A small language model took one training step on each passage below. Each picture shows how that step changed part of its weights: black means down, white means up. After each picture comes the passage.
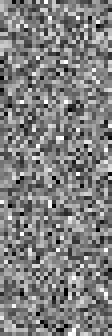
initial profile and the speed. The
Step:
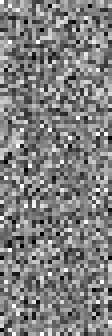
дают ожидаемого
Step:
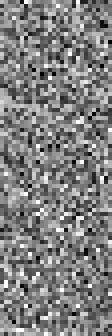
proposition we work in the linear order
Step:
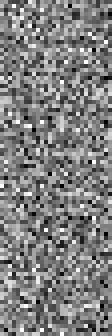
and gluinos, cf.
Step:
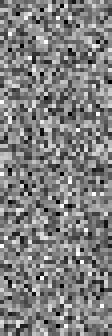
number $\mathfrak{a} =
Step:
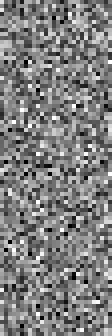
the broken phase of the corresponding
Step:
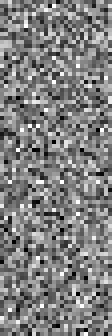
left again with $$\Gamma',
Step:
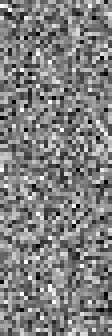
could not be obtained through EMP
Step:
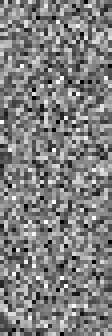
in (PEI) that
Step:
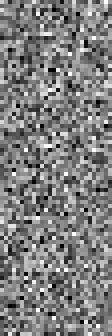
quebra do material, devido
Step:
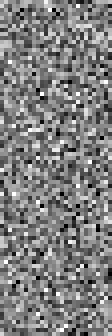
The difference between the results by different
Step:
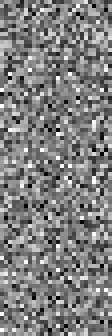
на сайтах:
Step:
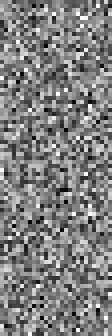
Fix some quasi hyperbolic
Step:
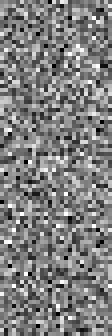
are constants. Furthermore, assumption
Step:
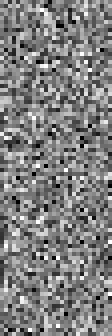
one-parameter M\"obius
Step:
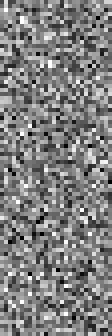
Matom\"aki for
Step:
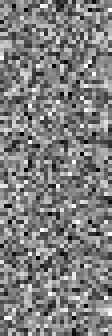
be converted to be%
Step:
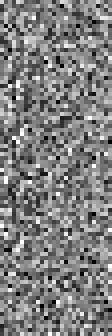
muhitini barqarorlashtirish
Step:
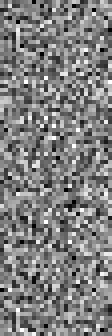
works satisfactorily even when
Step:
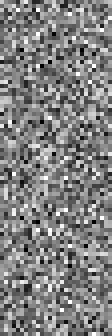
define Weil divisors on
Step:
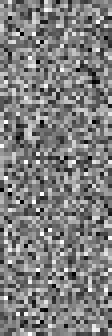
management accounting system are also
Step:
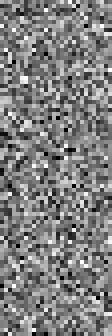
light vector mesons $\omega$,
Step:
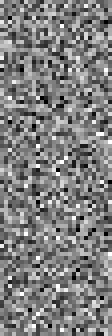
and the measured distributions of every odd
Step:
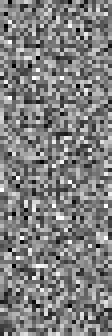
Error of some randomly chosen
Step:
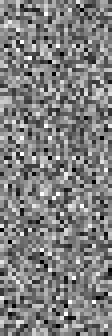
$\theta$ and dislocation
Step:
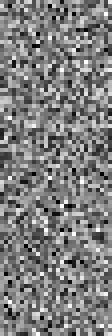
invariant mass of the $\pi^-
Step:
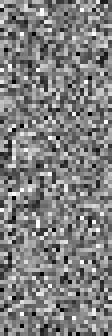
masofaviy ish orqali
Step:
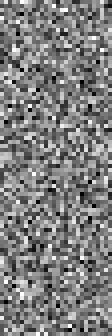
at zero-temperature
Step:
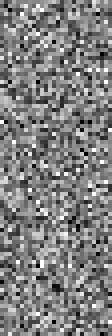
from which we may calculate oscillation
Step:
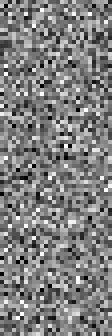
Достижения науки
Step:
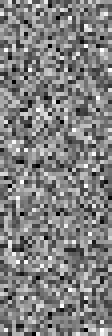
Toxirov Sardor
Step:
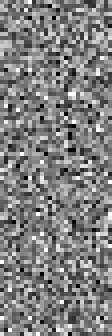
$\calC^2$ over
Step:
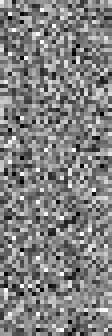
we include this effect, then the
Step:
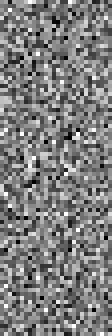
such a correspondence, a computational basis
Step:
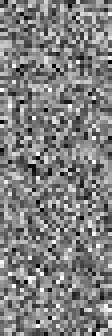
times. The form tutor
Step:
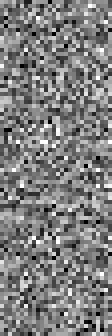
acción de la empresa
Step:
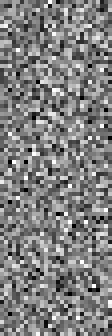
let $v$ be its
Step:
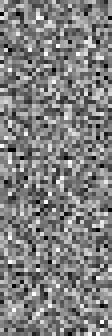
rules. Nevertheless we still
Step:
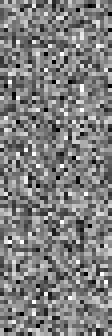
(objetivos con los
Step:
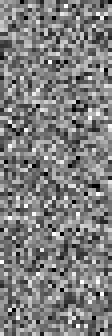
but not sufficient lensing probabilities
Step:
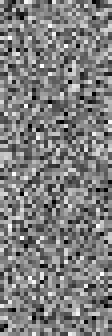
p, it is convenient to
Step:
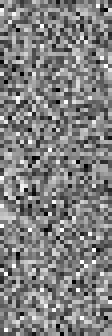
capacity in gauge $\phi$
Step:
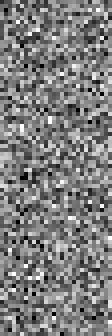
Werken, die unter
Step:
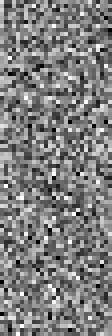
procent). Een van de
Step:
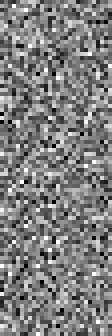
de la Sarga,
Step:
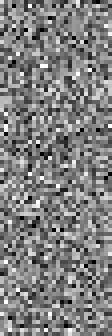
specific to potential models. It yields
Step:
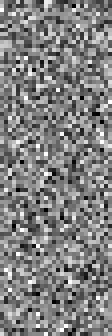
by a phenomenon called horizon
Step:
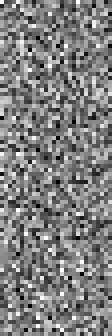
= \begin{pmatrix}
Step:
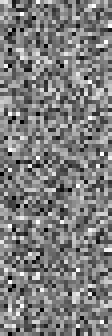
To ensure accurate temporal alignment specific to
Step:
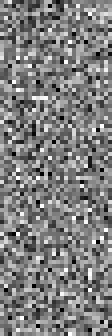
draw symbols at random from the set
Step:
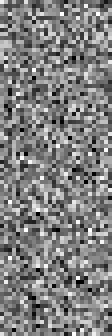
with $k$ poles corresponding
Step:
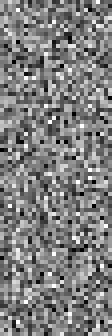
innovación y sus propias
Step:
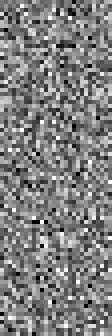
0.5$, closer to
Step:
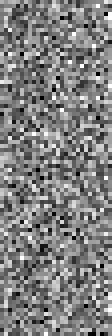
ve işi bilen
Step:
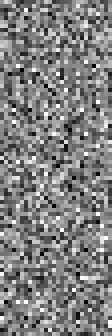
не існує вже
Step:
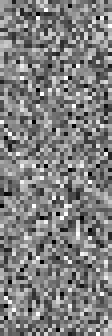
consequence of the definition of absolute
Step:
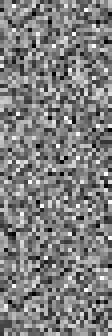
the algorithm, we check, for
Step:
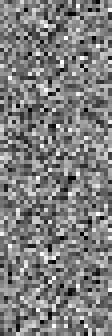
queue depth can be
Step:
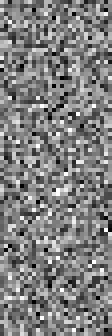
of the standard form of individuals
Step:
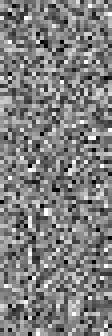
and not as a general claim.
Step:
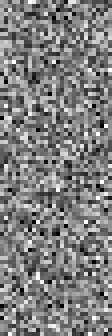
a functional equation arising quite generally
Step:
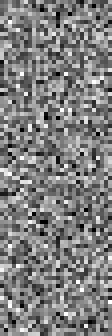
\textit{constant correlation}
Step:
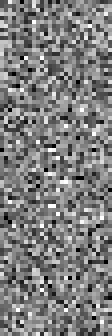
os docentes possam
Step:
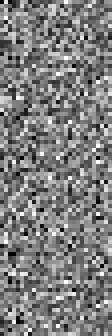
{\bibfield {journal} {\bibinfo
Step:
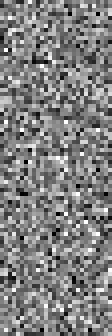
$G$ are never
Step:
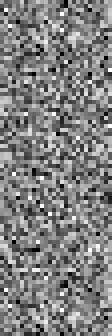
evaluation on $B$. As
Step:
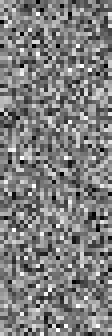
same opinion. { Let
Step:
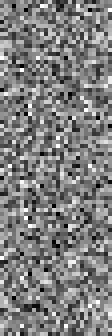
be accurately estimated. As a
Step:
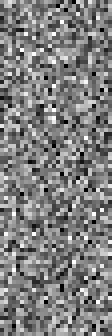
zinapoya ham
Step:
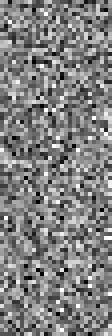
of $n,$ in particular when
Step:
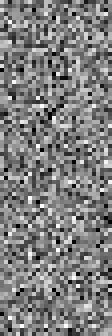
of the cell edges. The
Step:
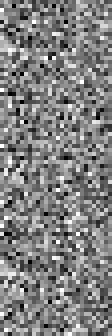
place. However, in our
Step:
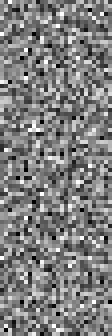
as being dominated by principal
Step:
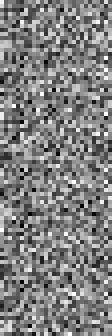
І НАУКИ
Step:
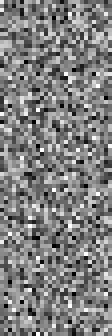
the outer face of a
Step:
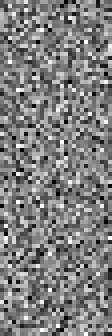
difference between the electrostatic potential
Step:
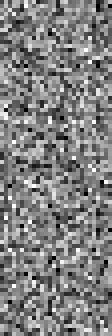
nog niet volgen,
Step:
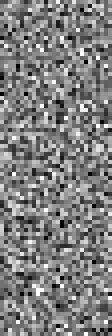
for some $2\leq k
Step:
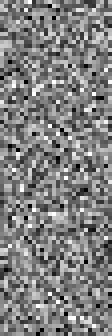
$\V$ is open there is
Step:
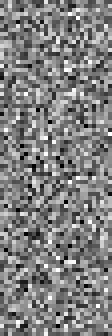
fraction $\langle x\rangle$
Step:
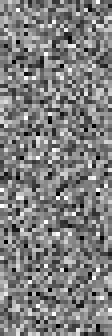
innovación del proceso de
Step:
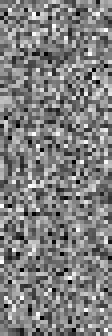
played by the study of
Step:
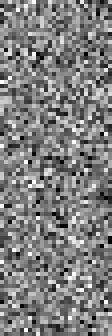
is then received by the
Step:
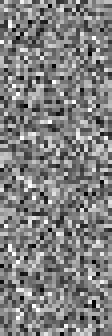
Organi competenti
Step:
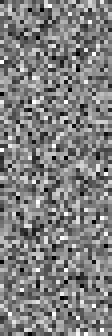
“i” unilari
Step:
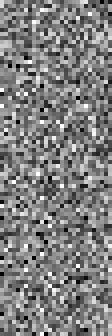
члена певної
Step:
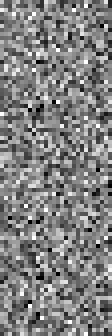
with BSCCO by
